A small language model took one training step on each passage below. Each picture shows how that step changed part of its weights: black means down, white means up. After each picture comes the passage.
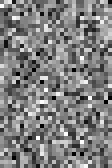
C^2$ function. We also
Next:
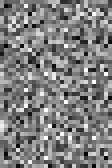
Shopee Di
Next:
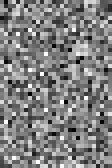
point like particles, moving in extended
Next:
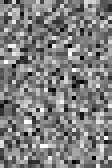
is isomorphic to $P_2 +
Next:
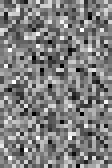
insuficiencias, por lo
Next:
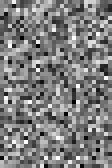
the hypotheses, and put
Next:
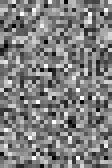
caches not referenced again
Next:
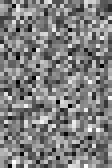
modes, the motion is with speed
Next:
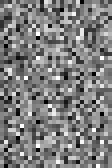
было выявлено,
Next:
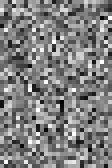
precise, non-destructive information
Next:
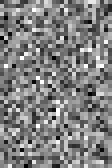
a linear differential operator of order 1 whose
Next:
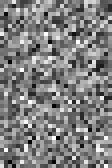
the fit to the continuum on Figure
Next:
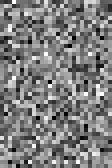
condition numbers of FIM are also
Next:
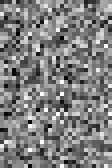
(OFDM) symbol.
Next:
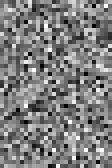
described above, as the following result
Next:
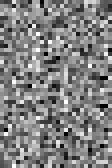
tashkil etishning o'ziga
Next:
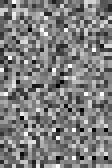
intersections (algebraic geometry),
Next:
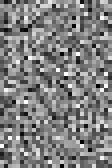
for every real or complex $\alpha
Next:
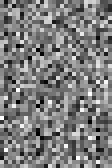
we will refer to the sum of
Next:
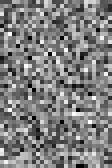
Proposition $14.1$,
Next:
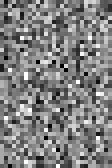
we prove a few lemmas for
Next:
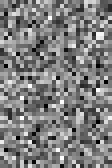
that indicate whether to apply pruning techniques
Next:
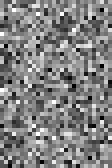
y huevos,
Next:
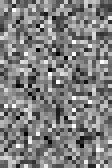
more absorption sightlines to increase
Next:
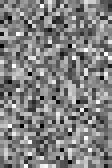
The field amplitude is decreased in the
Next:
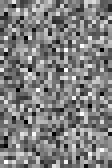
the fermiophobic
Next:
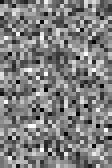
lower side lobe levels. Thus,
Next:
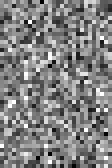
This forces us to look more
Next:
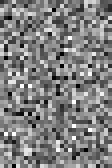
density (a) and power absorption
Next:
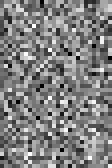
Барча фенологик
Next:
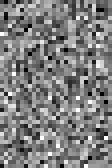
of the present paper, but it should
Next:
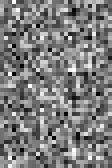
learning, and data analysis. All these
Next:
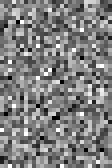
prior is assumed for a single random
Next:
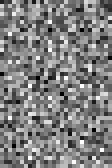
proporcionando estabilidade e
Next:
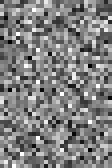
away from the characteristic $p$.
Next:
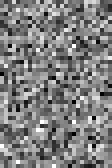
model represents correctly the FIR emission
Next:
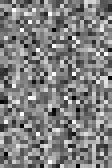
large step sizes in order to
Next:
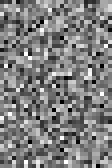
(LDC) map.
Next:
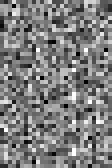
stars, while those with lower
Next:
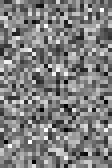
Baxodir Amiralievich
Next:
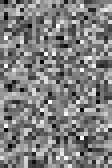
of M33 using the dithering
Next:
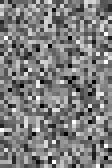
shown in Fig. 2, where the
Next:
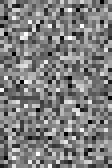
Y''\to Y \) over
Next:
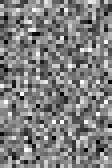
a category of $G\otimes
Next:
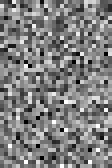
va ularni ta’minlash
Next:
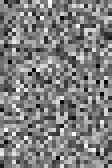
semiaxis belongs to an
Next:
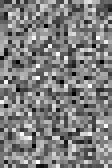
and a few heavier ones
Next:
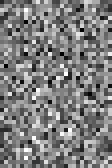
$v \in U $ satisfy
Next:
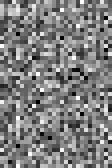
en non-danger
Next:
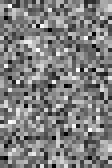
, s\}$, so the right side of
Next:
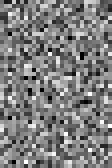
and $p,q\in
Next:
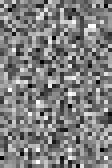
were written using PyTorch
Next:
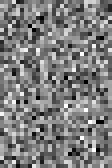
between populations. This relationship confirms
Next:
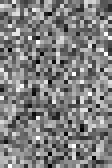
either semialgebraic or
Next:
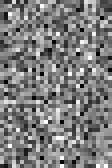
and \ref{cc}, one can
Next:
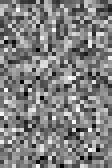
attacks. In the literature
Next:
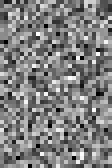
and using the weak Lefschetz
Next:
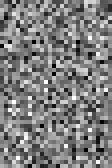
behavior can only be observed if the system
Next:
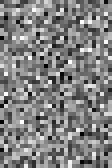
a very satisfactory classification
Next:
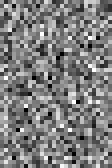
properties. The uncertainty, regardless
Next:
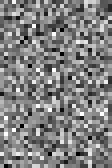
éste bajo las mismas
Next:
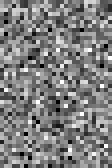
all pairs $(T,\o)$ where
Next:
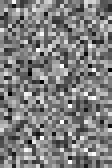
the scan line $uK$
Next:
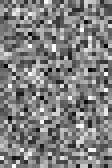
conexión con él.
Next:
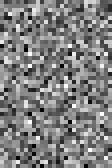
be those vertices in $A$
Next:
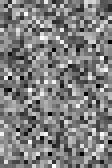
particular, $\ball_*$ is
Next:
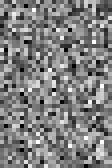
loss of generality, we can prove
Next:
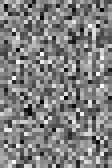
practical applicability in various areas of
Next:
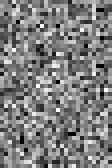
practical importance.} As a consequence,
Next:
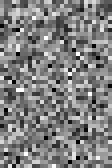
integrations and the accurate representation of the
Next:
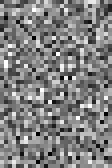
a headless rule is called a
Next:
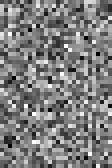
et l'OPC ont du
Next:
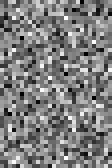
School of Mathematical and
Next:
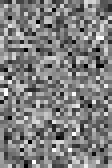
exists a Fourier expansion of the form \[
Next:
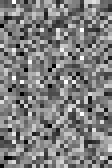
da população, especialmente os
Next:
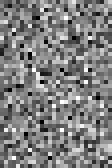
Rogazy, M.
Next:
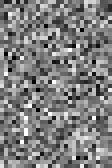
and the number of training samples for
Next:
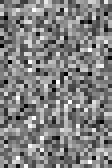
a positive yield quantifies the
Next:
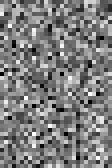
completely finite. Thus, the explicit value
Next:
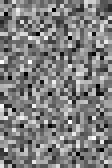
dynamically by the choice of the
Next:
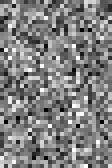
orbits and two--body matrix
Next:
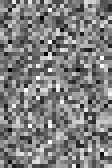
scheme for the viscous
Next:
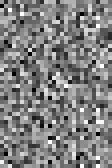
We introduce the following notation.
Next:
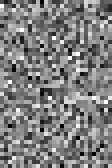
qilish vazifasini
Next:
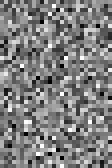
that $a\leq b\leq
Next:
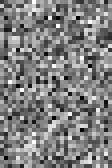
or a fifth of the papers
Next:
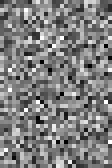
$q$-Euler numbers.
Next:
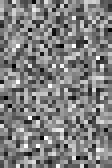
incorporating the Lorentzian
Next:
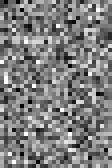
vertex is of three types: a class
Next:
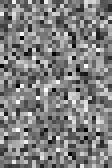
completion tool from the perspective of
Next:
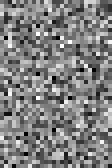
faune et la flore,
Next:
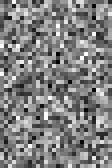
control of partial differential equations,
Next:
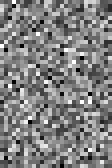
sheet. (a) Two
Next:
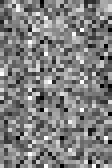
Не потони в
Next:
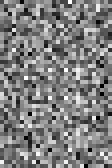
which states of the ancilla,
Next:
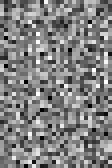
muqaddas yodgorlik
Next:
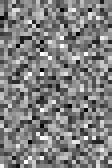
Kuhnle, Hess,
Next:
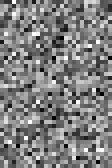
signatures inside the EIC
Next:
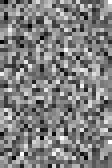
of {B}ayesian
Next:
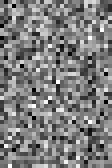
observe that Theorem 3.1 of
